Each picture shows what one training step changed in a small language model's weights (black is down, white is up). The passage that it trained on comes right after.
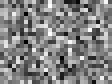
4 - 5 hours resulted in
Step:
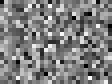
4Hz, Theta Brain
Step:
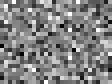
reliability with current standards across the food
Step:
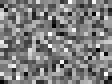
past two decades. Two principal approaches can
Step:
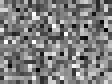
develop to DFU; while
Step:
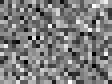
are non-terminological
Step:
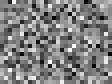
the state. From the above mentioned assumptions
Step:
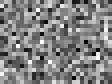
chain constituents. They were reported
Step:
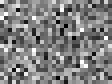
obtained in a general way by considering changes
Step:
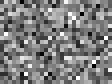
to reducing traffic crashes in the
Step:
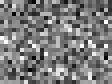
of some information metrics. To this
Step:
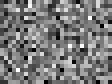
algorithmic roots of overfitting
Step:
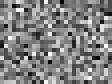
Male No changes ND Table
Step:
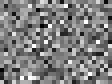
elements $a_{i,j}$
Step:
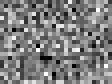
So, in light of the Second Law
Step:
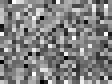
triggering the playback of radial
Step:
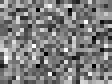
complaints). This kind of complaint
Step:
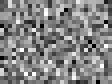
In several applications, classical fuzzy
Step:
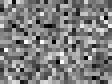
most of that production. (2).
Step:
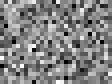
protected sites (Hewitt,
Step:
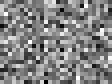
been held every year since 1995. This
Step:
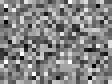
featuring board, like
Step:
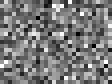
required to enhance nurses' knowledge and promote
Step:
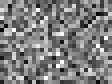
imaging, open opportunities to decode
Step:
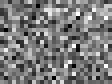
caste, sex, place of
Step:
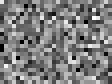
4. Expectations and
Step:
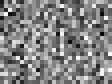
successful, landing a job at
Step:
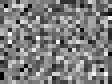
5. Flexural Modulus
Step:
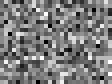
results from Mercury are also useful
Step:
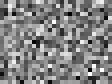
Citation: Gogoi
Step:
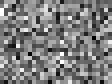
and private industry. It goes beyond
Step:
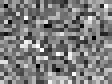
following samples where casted: three
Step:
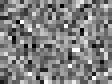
But, adaptation to aging turn the
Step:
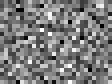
dearly and passionately, but
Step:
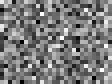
(SS2) students. A
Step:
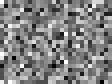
Dorothy G.
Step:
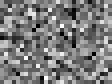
is given in Figure 4.
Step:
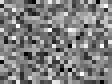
29 degrees of freedom. Table 4.
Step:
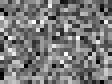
of Information Technology. He obtained Ph.
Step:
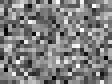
MZ managed the literature search and
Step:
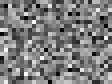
inoculum from a
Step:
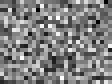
structural obstacles must be further studied
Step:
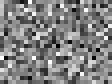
NE Bulgaria, at a
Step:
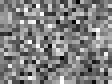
the leaves were: Pb up to
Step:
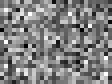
optimizer for optimal placement and
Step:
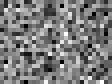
MAJOR TREND
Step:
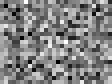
a zero static error as required in the
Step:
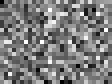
CALINS tool [13], developed
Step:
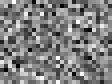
specified parameters. 3. To investigate and
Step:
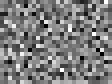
habits. Expected results
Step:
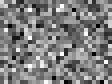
compared with binary complexes to calculate the values
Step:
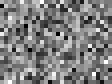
should formulate such polices which is
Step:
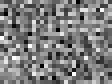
presented deterioration of comprehension and memory
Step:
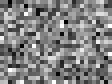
that the temperature change due to the
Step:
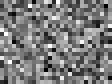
hernias after RYJ
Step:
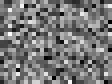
the numerical analysis of the data from different
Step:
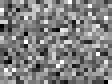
them to identify information that meets their
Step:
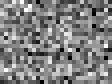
in the workplace. Address these
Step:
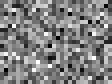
A fistulogram showed an
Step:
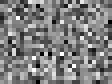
meta-analysis is essential
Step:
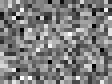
in accordance with the local legislation and
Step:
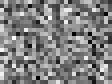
Ankara, Turkey
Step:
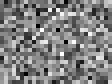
in a certain grammar that
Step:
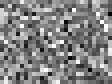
consequential measurements Glass fibers
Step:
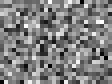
which experienced the cancellation of
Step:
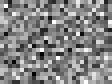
marks the eastern borders of
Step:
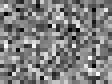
still up to now there is no agreement
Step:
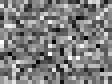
LCS were also resistant to various types
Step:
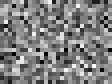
larger resources into the development of better performing
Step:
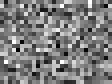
research and thereby contribute to knowledge production.
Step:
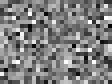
D : Data Curation O :
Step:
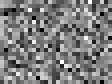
with librarian staff. As presented in
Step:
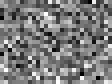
in this study. The mean age of
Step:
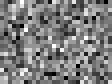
performing the operations in parallel and the
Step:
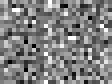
- Education - Economy - 2
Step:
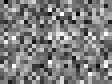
events, asking questions such as
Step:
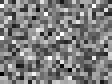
an existential threat to human life.
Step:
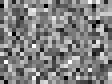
computer on neutral atoms can be
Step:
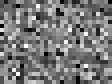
analysis of the questionnaires. Simple
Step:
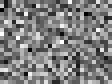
A summary of the monitoring timelines used
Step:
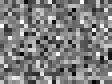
the Pain Assessment in Advanced
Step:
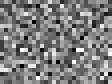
on IBk and vice
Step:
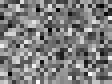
under Cypriot copyright
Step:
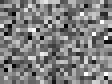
an image is a character endowed
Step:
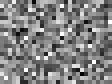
seconds. Tanudeep
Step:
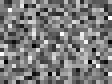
the principles of the Convention on Biological
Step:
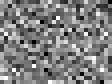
benefits of blood donation. Only
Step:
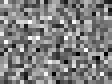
compares the degree of difficulty students
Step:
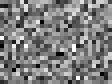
readability and usability. As a
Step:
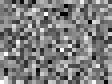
by the total dissipated power
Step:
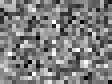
In this paper, we propose an algorithm
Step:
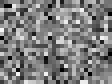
And Characterization of Active
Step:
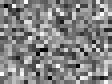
online learning has received much attention in recent
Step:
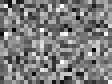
technique used to determine different modes of binding
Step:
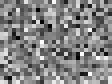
the same time, the binder content
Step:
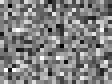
Technical assistance – no
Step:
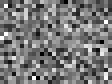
of policy adaptation, tailored to the
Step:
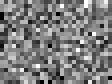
P. and Parida, B.
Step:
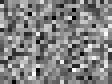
a method similar to the one proposed in
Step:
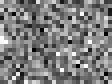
implementation of the curriculum. It
